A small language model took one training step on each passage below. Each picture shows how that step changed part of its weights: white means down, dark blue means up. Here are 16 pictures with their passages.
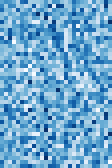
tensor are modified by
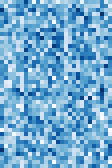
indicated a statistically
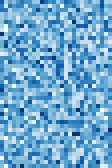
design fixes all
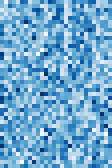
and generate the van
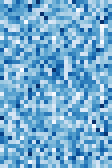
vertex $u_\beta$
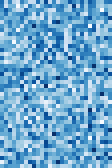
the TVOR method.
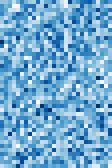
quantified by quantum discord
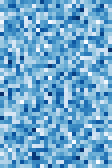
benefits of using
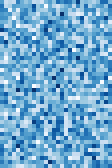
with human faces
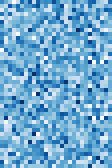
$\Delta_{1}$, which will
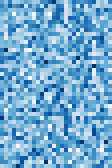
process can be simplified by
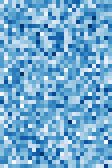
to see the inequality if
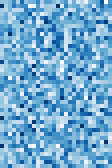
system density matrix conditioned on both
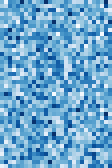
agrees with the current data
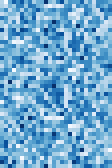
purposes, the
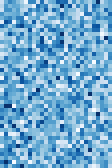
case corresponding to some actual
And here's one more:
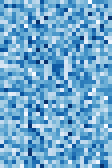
let the photon interact
